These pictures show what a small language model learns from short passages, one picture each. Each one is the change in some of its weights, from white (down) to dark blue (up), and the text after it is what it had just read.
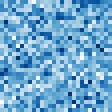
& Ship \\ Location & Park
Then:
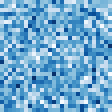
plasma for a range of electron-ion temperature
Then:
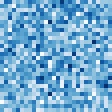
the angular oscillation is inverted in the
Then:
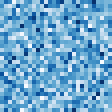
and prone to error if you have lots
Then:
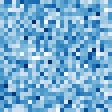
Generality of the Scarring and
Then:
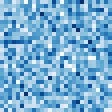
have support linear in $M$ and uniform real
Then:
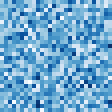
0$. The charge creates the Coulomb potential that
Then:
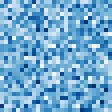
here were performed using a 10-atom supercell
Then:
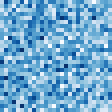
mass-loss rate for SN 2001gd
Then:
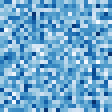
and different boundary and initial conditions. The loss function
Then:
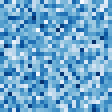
and Learners} Current LLMs
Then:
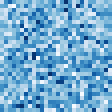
it should be noticed that in addition to
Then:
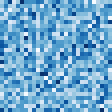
(in the direction of nonlinear dependence) method of
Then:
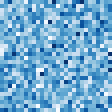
are visibly smaller than the data if the
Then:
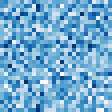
1480. A more accurate estimate comes from
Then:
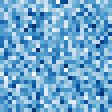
which are still limited by areal coverage, noise
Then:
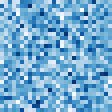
as a function of fluence. The comparatively
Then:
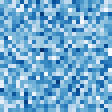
prediction of the spectral index. In the present
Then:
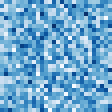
training system. # 1. Introduction
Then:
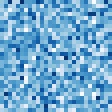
(A6) is now shifted to the calculation
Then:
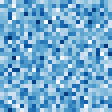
our experiment, the improvement in accuracy provided by the
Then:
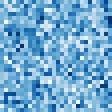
performed over all $m'$ from 1 to M
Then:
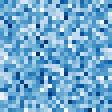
the \textit{data-movement cost
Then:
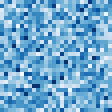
with a low $CH_4$ concentration,
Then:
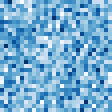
\Pi_\alpha= \mathbb{I}$,
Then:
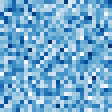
is used in many fields of applications nowadays
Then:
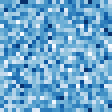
Te lobes might indicate non uniform
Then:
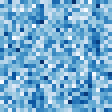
ensures that the initial state of the system lays
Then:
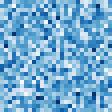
the nominal equilateral configuration at
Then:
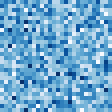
by theoretical systematic uncertainties that derive from lack of knowledge
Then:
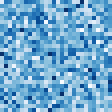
how there is no edge from $1$ to
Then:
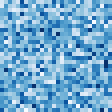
be calculated from lattice gauge theory without analytic
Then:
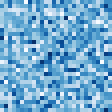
correspond to four different assignments of Yukawa
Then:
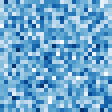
$\bf B_0$ is completely arbitrary.
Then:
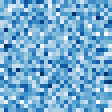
,s \Vert v^j
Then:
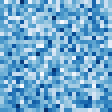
Hohenberg and W. Kohn,
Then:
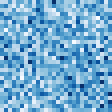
rotational and vibrational masses only deviate by
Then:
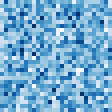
$\alpha >1$) alternative to the traditional
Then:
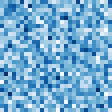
isobars this corresponds to the equality between the
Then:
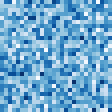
on automated techniques to find and characterize sources
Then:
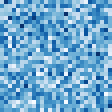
and the scatter in this relation is due to the
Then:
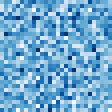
S1. The model, represented by red
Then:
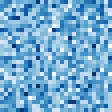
{\bibfnamefont {N.~D.}\ \bibnamefont
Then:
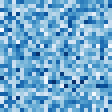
r^2 \end{equation} which is
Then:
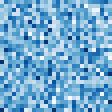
$), changes the free-energy landscape allowing
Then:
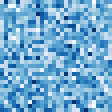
angle $\Theta$. The number $n$ is
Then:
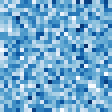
hamiltonian evaluated along the stationary phase path ${\cal
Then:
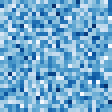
a set of trajectory guide points that includes the
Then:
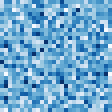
Foundation for Basic Research under Contracts
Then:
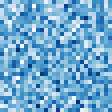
containing both an AGN and a starburst;
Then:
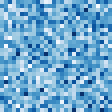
either expressed or implied, of the
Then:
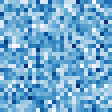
scheduled to ensure the shield performs
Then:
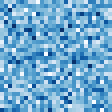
less than 1 MHz uncertainty. We therefore estimate
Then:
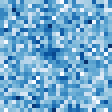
factor (*FF*) is calculated from $FF
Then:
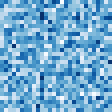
decided to establish an own cloud. ###
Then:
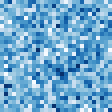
in $\eta$ can be obtained explicitly in terms
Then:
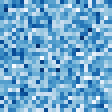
diagrams contributing to the interference cone than to
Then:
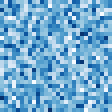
68~nm diameter nanodiamond.
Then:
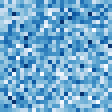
confirmed by countless experiments? In response, let
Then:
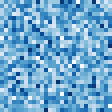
$K=2$ class nested
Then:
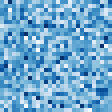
device would not get response of any random number until
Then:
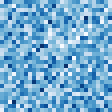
the light emitted by the direct optical transitions can be
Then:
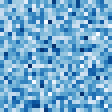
are orthogonal to each other and are the principal
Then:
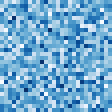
The variation of the kinetic energy due to the electron
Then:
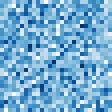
element of the two-photon transition to a neutral
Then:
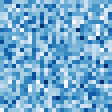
of the L-Unit is illustrated in the
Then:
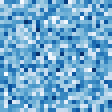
in development for rapid detection of hazardous
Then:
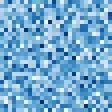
are also UV bright (as per the magnitudes reported
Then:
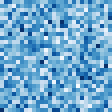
the tube exit, the beam flow cannot
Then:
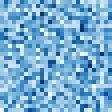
to 1 of the large number limit of the frequency
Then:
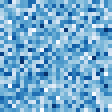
in this paper, that metaphor is more
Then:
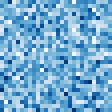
in water across a broad pressure–temperature
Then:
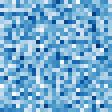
template (see e.g.,
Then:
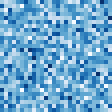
x' \end{bmatrix},
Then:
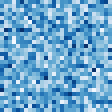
modeling approach provided a flexible framework for simulating
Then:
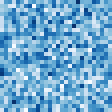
outer regions (Sahijpal &
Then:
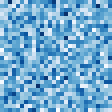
is the thermal inertia of the
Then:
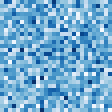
optical spectroscopy of the MQS quasars
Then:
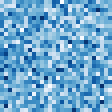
categories and $w_c$ represents the
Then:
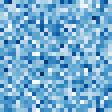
of which are addressed in their work. We
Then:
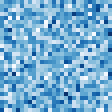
$^o$ Brand \& Blitz
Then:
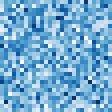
case $\lambda =1$ (original
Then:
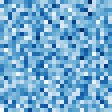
the definition of the T-duality invariant
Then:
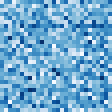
device, since the amplifying response during the
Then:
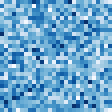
community of a node can be constructed by any
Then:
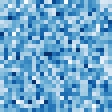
position $\bm{r_0}$ is identified
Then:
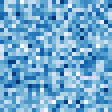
the arithmetic mean of the measured
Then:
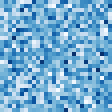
the daily flare activity. This
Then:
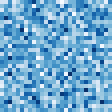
Recently, this effect has been suggested as a
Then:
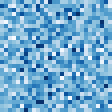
2b$); the exponent window size
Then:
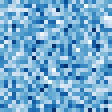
slightly higher false positive rates. This suggests that
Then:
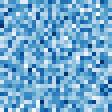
the suitability of probabilistic characterizations
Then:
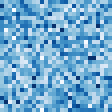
of the mass spectrum} We shall next consider
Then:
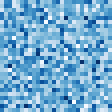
When visiting the website, they mainly rely
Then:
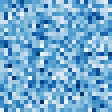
criterion for relatedness between publications, as
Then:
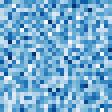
the decorrelation bandwidth in MHz. The distance
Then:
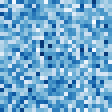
2019 dataset, the names of the main candidates
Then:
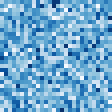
estimators of Hurst exponent $H$.
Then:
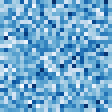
performances and limitations of the recipes for star
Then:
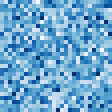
thrust of 420 N and a typical
